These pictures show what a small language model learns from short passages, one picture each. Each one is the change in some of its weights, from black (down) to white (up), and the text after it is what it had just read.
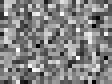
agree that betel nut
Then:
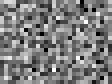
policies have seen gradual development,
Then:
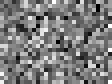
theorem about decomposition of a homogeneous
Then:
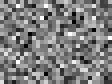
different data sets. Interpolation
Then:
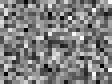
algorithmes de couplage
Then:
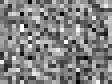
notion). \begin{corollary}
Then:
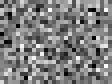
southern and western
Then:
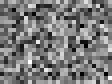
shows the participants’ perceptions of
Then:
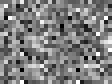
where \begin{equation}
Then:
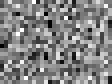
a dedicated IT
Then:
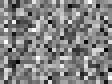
of the oxidized species
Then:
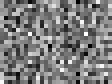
of waste heat, of which the
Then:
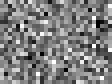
Tate, Lionel
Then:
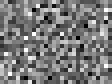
20Hz with output as low
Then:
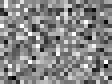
possible to extract efficient recurrences
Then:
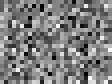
of the Laplacian base matrix of
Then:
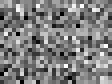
fertilize the tomato plants
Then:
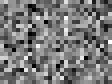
2.2. Direct
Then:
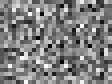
The previous studies In order to have
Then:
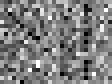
2. *Lemur and
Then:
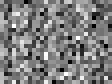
attractive, the use of
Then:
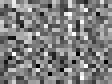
researchers with the skills, networks,
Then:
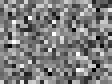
obtained, the procedure is saved
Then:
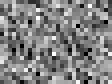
result, which gives a more precise
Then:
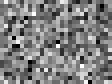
many control points. At the start
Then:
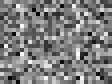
axis distance to near length change
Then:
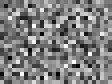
a tangent at the mesh starting at
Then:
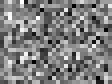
The preannihilator
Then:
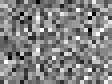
$M$ is a closed surface
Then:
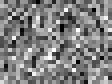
and $\EE$ is a vector
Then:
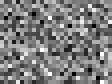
in low yields and under harsh
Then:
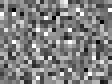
every $j=1,
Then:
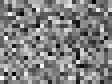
data mining and knowledge discovery
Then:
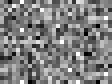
(ii) and (iii).
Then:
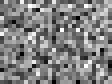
possibly making them more toxic
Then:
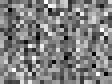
any parameter combination of the sensitivity
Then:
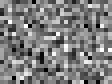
pipeline, which will
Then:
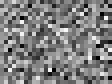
from two investigations coded
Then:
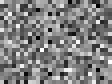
both groups, the dressing
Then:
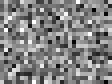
at scientific congresses,
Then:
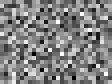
and earnings persistence
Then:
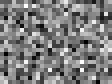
two descriptions other systems and
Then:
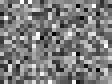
partition classes and then give the generating
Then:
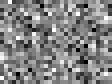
reference point) is transformed into
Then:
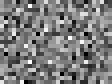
of perception of a real
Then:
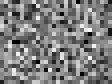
Indonesia. *International Journal
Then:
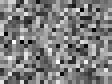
study is useful in the management of
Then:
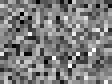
of $G$ is fully contained
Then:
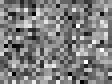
of centered distributions of
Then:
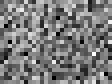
a computer program that uses the
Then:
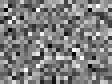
content to the peritoneal
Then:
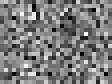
and the operating pressure of the
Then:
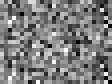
Further, the local community should
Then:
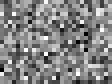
IR 4.0; internet
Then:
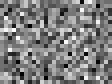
efficacy observed across extracts
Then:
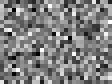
of the coronavirus
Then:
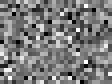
space and commutators of multiplication
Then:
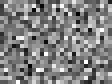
provides the proof of a local
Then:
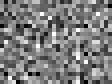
type of workers θ where
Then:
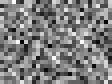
overview of these findings in the
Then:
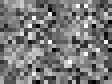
liquidity risks and market performance
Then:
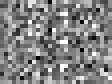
action is tantamount
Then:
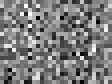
in that: $I \quad
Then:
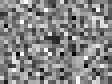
the Z-criterion,
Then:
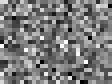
more than 90 times of its own
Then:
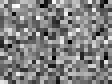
priorities ABSTRACT
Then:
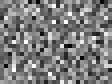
with external candidates with whom
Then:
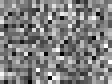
and basic knowledge, as well as
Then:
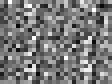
не имеет
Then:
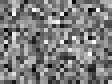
and relevant dates, including
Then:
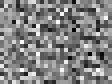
and Piazzesi
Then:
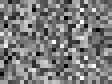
\] But now the distance decreasing property
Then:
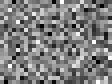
channel's schedule does not
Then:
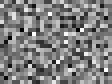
the subjects: - keywords
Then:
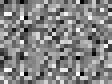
}} \end{document}
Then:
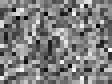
the agents do not cooperate
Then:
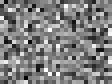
class of Poisson algebras: for
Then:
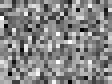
some scholars, who are
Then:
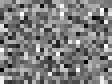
heat stress affects the pod
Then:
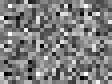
of observations. Figure 18: S
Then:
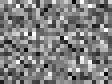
constituent steps for processing and
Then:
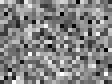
utilized by numerous participants in
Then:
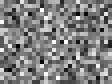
and they transmit through two independent
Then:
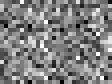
\end{align} where the
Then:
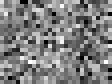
from one point of area to another
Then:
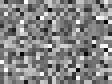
such as Carbamic
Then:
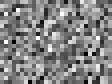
faba bean at temperature
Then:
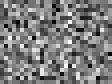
Association; there were
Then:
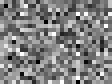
Printing Office
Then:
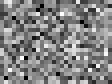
seventy (70) studies
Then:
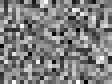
is called a model with a
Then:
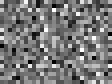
It was revealed from the data presented
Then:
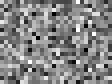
are supposed to be measurable
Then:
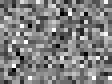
if for each edge $e$
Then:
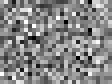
said to be a {\bf
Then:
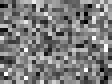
Tween 60(T.
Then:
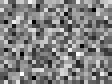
and cardiovascular
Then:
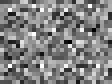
combines scientific and local knowledge to
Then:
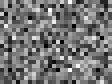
ethically compromising exceptions
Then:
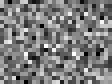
Yellow color of
